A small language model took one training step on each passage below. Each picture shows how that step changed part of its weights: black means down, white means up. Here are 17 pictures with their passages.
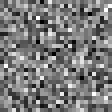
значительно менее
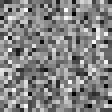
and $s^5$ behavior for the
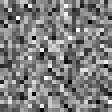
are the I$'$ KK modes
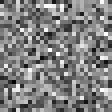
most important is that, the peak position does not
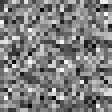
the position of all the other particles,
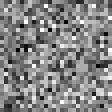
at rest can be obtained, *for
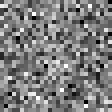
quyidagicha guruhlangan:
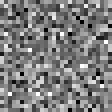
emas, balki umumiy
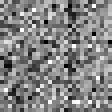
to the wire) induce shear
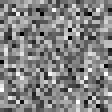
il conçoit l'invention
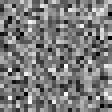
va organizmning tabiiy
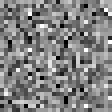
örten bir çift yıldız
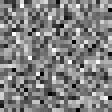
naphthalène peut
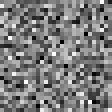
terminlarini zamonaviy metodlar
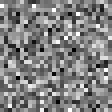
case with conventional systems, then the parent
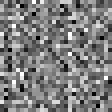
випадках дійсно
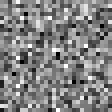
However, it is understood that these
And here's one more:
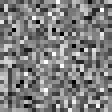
2,5mm qisqa
